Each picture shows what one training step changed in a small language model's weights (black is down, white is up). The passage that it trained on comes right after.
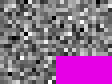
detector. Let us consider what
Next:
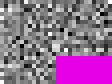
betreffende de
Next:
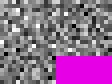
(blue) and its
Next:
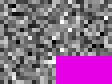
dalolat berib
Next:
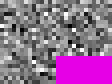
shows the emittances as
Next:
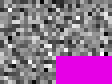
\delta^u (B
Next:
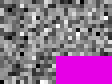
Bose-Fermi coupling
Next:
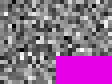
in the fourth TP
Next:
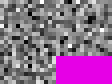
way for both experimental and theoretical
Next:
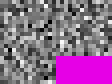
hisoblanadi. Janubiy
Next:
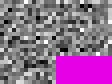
elderly population, can
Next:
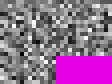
Tablo 4’te
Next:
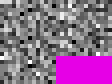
Use Management.
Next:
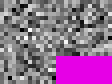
whose classification is identical
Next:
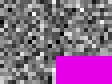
mass distribution in the disk and
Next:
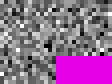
the cross helicity.
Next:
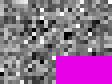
Users may come to
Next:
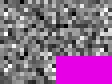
Island og Rusland har
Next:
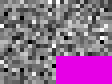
by \begin{equation}
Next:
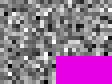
2/3 of its orbital
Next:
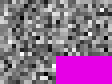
discuss the inductive step
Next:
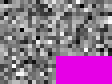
degan ezgu
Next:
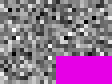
2} \cos(\Delta
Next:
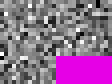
are observed which we can
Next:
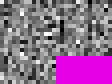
que alimenta una
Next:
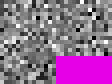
de avaliação do
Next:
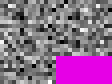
та розробляють
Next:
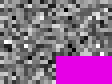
Phys. Rev. \bf
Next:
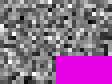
\end{equation} similar
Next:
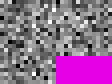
восстановления в
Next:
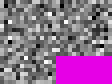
upaya yang selaras
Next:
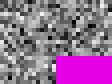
тавсия этилган
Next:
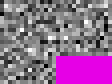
colostro atuam
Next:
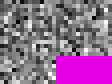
cut-off in momentum
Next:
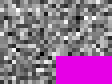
interprofissional de
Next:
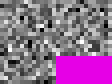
the decision to close the
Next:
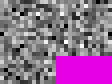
образования, которая
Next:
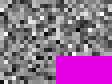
să ofere sau
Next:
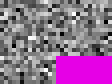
quienes coinciden
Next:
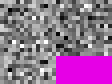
following gauge invariant operators of the
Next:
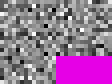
ce genre musical
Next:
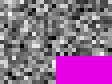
trend, while the first
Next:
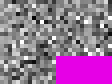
devront également
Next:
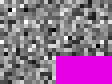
be returned to its
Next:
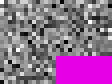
moments discussed below were
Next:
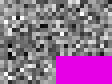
particular the spatial arrangement
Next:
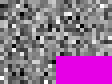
da fome coletiva
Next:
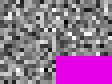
be possible in graphite.
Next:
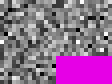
clairement distincts :
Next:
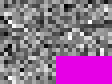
number of copies to
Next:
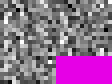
muhim tarkibiy
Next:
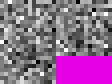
de sus consecuencias,
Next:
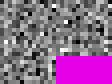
вывод о творческом
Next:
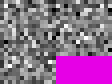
barcha moddiy tizimlarga
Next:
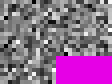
be to explicitly diagonalize the
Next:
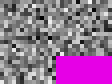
12 de dezembro
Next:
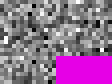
wells we extract the
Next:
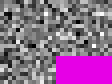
on almost general representation suggested
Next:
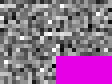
trabalho tem por tema a
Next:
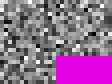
tenía la sensación
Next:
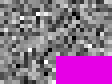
of the derivative expansion is
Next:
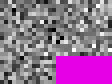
ses dimensions de 30 ×
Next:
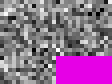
Ci fermiamo
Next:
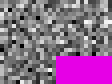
and to briefly
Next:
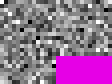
de chambres est de
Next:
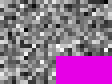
to be independent from the
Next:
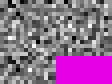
va uning davlati zamonaviy
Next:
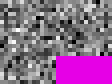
$\mathcal{D}$ correspond
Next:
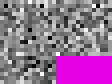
artículo, que
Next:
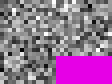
segmento que une a dos
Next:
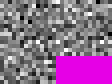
», analysées
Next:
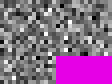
nah kebetulan
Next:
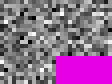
categories based on the
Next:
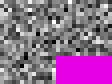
at the Fermilab
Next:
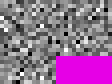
view of machine learning
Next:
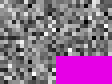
o'yinlar ham
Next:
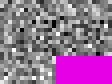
e profissional aos
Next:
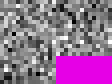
brightening event that started
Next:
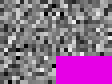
oscillations in the system.
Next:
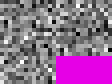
primavera de
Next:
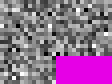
*Theoretical &
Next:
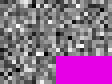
Media Sosial
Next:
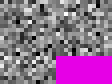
becomes very weak and does not
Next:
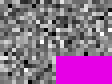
dark energy. This kind
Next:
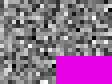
de care nu se va
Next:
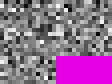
amalga oshirilmoqda.
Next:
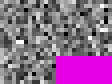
а узбекский
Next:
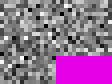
unique technical
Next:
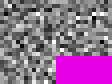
of equation \vert, the
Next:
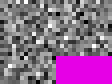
farmonlari asosiy manba
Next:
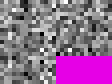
maior responsável pelo
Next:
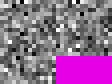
{\it et al.}
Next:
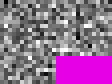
have alcohol?"
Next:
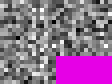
ratio histograms
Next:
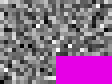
highly coordinated bcc structure
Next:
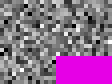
relationship and the formula for
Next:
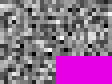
the relative difference between two computed
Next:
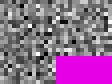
dielectric metalens in the
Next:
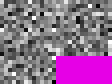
has changed since the
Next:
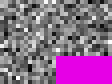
the number to be compared to
